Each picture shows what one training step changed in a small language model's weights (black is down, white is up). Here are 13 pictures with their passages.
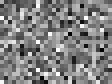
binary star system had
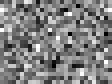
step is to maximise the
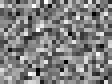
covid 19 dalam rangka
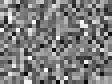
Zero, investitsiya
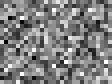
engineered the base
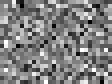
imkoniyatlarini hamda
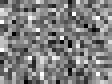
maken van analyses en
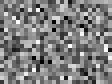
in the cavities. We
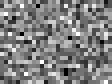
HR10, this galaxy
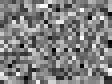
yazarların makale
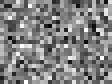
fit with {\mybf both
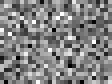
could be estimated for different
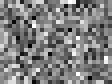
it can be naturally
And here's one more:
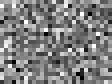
ecliptic plane
